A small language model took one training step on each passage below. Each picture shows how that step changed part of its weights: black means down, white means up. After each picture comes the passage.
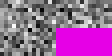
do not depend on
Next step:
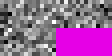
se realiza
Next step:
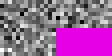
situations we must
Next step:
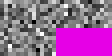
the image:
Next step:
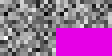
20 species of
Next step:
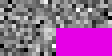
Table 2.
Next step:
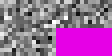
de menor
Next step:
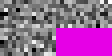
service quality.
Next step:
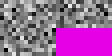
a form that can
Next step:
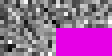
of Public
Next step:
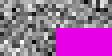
a significant increase over
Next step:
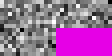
of patients with
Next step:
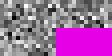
in improving the
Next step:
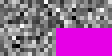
used in the proof
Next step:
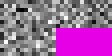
verifies that
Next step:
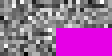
\subseteq J ,
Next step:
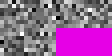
As it can be
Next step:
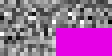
tension and
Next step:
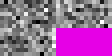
hand, from
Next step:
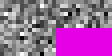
for engaging
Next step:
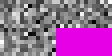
contributions from
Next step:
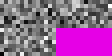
convergences in
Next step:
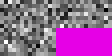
were demonstrated
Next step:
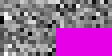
/ Gediz
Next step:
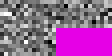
parameters to zero here
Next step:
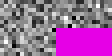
by few
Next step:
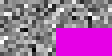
on the information
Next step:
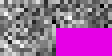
classes contained
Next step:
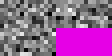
materials used for
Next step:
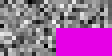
other which is
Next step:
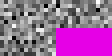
is a term
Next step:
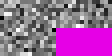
as just described
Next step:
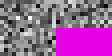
O processo
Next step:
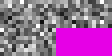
kg) and
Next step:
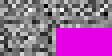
integral values that
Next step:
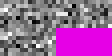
toward the
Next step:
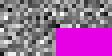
convergence of the
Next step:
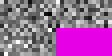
level of adaptation
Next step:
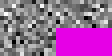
living standard
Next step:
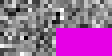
set $\eta =
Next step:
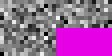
case a new object
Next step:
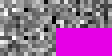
doses of
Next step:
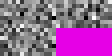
known medicinal
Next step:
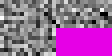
line graph.
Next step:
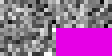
object over time.
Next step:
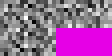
and bounds in the
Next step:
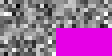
to be a weak
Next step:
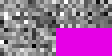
extended time of
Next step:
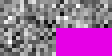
an easy change
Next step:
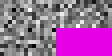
get a better
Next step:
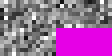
given: \noindent
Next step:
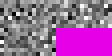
in repeated
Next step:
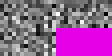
: Data Curation
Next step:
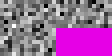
is convex
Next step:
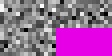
reading activities,
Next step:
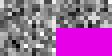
of two. For
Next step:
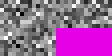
we use the
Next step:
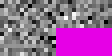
terms at the cell
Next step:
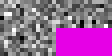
as $\lambda
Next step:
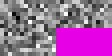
the three cases of
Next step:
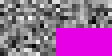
mixed according to
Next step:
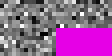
provide an upper bound
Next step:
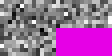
of very restricted
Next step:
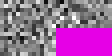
and endemic
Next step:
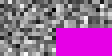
fact by finding
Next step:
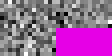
las operaciones
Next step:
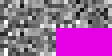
costosos para
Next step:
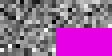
a wide
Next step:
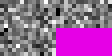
PV system.
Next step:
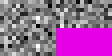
instalado um
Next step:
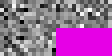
Suppose that there
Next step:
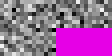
a bridge
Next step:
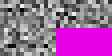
and skills
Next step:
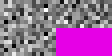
is the generic
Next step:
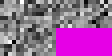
corresponds to the
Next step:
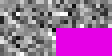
to shed some
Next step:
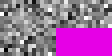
in particle size
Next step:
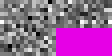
the Young
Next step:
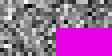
{\it weight}
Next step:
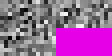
force and
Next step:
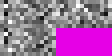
and 3 respectively
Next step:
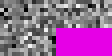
and EF
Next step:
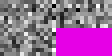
two cheap and
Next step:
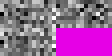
see this, let
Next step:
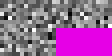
face à la
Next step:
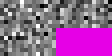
ether and
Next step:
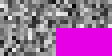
to a Plan
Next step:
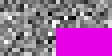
women in this
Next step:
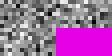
under exact line
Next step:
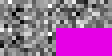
we did in
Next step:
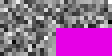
the necessary results.
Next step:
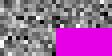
controlling the flow
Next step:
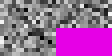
from Figures 1
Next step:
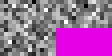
the sum when we
